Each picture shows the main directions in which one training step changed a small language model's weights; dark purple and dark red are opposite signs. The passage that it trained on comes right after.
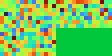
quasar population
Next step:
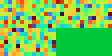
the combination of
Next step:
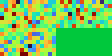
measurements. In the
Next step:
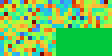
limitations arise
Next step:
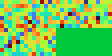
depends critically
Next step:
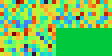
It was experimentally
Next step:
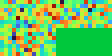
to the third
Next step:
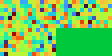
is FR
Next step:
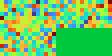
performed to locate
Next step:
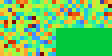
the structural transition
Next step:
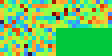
spectrum with continuous
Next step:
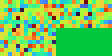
and the standard
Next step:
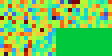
The examined materials
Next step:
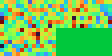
on the position of
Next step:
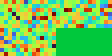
well established
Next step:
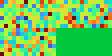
harmonic equation
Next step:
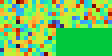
*Journal of
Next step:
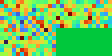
time scales. While
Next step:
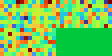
described models are
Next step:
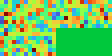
genetic algorithm
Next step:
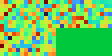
home to 16
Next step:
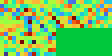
and reversible
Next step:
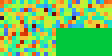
center, and
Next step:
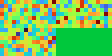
towards sampling specific
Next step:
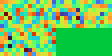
by differencing
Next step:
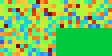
a threshold to
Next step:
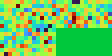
they only used to
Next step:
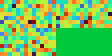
was observed by
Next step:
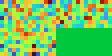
this paper.
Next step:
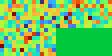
private sectors
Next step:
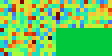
like this were
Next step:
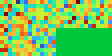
other possible characteristic
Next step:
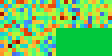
For the simulation of
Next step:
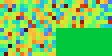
from the oscillation
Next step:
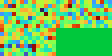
measured aimed
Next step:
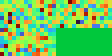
$\delta$ remains
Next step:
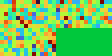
occur at the same
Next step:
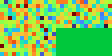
of interest.
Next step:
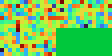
5 of no significant
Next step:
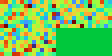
fulfilled for
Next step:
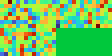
show the difference and
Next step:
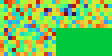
is lead to the
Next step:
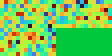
of a direct central
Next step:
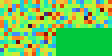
that there is a
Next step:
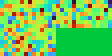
Pattern and
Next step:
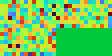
as hiding
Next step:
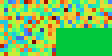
with the earth
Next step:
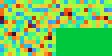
on market demand,
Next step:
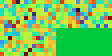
classical case because
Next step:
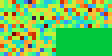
to calculate
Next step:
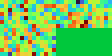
We cite instead
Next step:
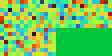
others =
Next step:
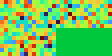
of 1 indicates significant
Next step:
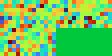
the $z$
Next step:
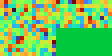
low and high
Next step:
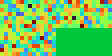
is the dominant
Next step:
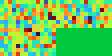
to stop the
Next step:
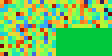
of life,
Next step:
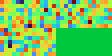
results, we can
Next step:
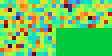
the applied magnetic field
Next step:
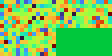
considering the definition in
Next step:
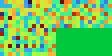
can be modulated
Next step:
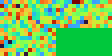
In addition, we
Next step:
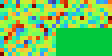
resulting interatomic
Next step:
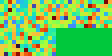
characterizing the
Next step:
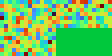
have chosen to use
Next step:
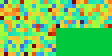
et al,
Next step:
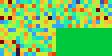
mindful of
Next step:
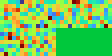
them is a solution
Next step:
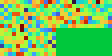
Results After
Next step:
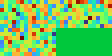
this conditional generation
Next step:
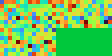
the running time
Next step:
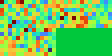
emissions has positive
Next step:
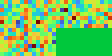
the transverse mass
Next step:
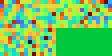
intensity and amplitude
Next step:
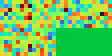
the secret
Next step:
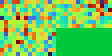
of Lusa
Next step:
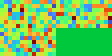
in which the threshold
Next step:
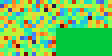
day, which
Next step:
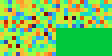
the adoption of
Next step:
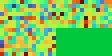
represent facial
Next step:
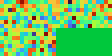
these and the charge
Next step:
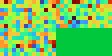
Then, the
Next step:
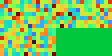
system, which is
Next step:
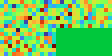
starless sources.
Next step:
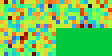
Nylon and
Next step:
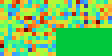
attendance using
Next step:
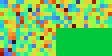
evolved since
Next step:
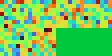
The fact that the
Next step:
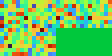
environmental data in
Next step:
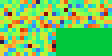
a certain level of
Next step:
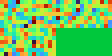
available datasets and
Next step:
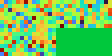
while remaining
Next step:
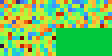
For these simulations,
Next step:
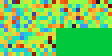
developed in the
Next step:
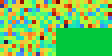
formation in solidification
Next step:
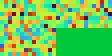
labor market by
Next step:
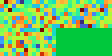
such as work,
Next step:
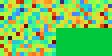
of metal becomes
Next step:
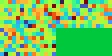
to the threshold for
